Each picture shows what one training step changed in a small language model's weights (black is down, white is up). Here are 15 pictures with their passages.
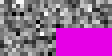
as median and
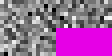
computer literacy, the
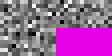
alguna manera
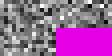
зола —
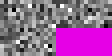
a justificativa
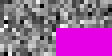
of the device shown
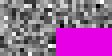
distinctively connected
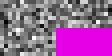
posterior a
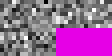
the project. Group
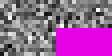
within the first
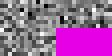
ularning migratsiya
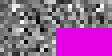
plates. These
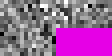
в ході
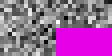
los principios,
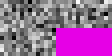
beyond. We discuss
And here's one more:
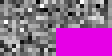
considered language as a
